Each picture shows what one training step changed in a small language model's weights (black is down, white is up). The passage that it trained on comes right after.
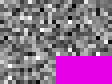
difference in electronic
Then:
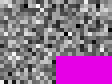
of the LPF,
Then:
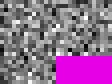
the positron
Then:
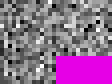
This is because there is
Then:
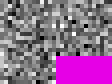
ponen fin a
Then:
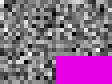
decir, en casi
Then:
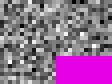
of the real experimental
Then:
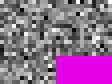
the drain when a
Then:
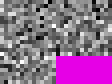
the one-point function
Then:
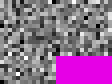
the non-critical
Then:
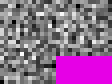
these code regions
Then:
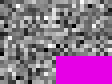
ilgari suradi va
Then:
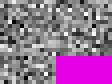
Hurley M,
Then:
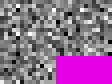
not be available in
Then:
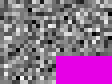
har jabhada
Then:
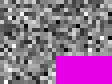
actors among
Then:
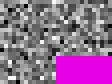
time series was used to
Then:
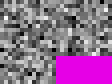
one could integrate
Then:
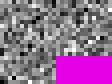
of $np$ state
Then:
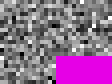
account for the fact
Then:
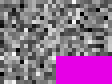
by setting the parameters
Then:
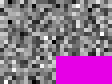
ello hay que
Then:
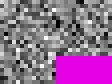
performance only, and
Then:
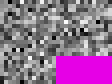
of phenyl
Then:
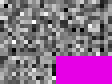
for processing real SAR
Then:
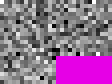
busy. It first
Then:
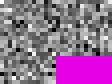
the construction of a
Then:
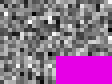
the organization of an
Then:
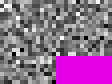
полягає у
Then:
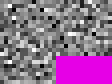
tilde refers to
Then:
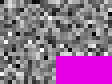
with mathematics,
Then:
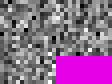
of Bragg's
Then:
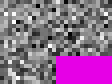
are particularly suited
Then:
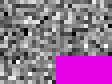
due to suppressing
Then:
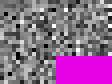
adaletin temin
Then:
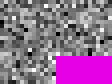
de los creadores es
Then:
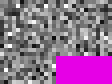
development of their social,
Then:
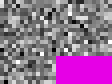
background fields
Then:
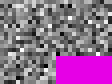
stationary way within
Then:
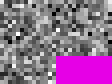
as evidenced by
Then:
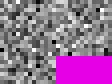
to retrieve at
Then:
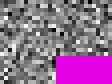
forma, otro
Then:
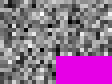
the country,
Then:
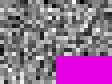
the limits of integration
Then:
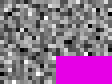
linearly with the
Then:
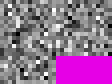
suppression can be
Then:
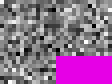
particle is covered
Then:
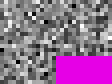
sensitive detection of
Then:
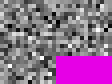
experimental soils at
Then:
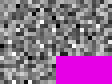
stars, but the
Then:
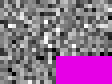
cloud cover
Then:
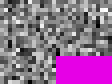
cultivation of
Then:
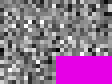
a troca de
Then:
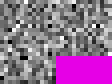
periodically recharge
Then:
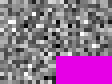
determined based on the
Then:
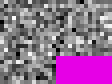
devoir de
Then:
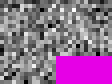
the design of an
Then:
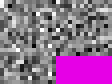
\cdots & 1
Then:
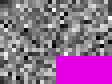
o verdadeiro
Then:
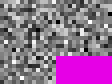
to the GSM
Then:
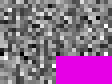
permanecer com
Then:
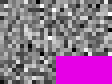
repetition of a
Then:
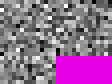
no radial gradient
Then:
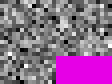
will gradually
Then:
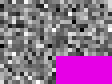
also the associated
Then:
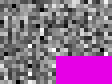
an individual who
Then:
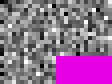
the rest of the
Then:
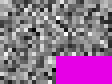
attract firms,
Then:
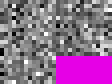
reflected by the
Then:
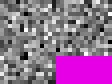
small perturbation
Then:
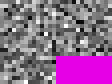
has drastically
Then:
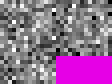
Madrid -
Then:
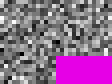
académica y
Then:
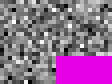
vardır: -
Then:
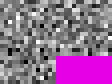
$\theta$ that
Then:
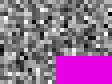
the nanoscale
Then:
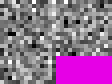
qadi. Ichki
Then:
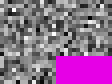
thinned sample
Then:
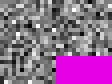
(a: August
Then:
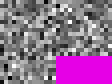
the required model
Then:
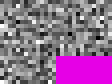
an extension to
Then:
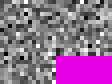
sees forgetting
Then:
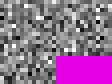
$D$ is the
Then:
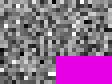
p від 0 до
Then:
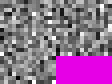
the world, a
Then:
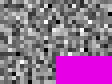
to the disk has
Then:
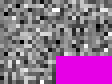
Impact of
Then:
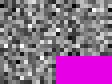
study area. It was
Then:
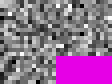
(with the addition
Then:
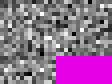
Influence of
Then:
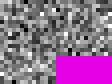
time reversal
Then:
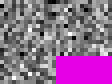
of NaOH
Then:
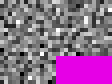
contains two basic
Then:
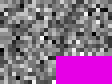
correlations, a
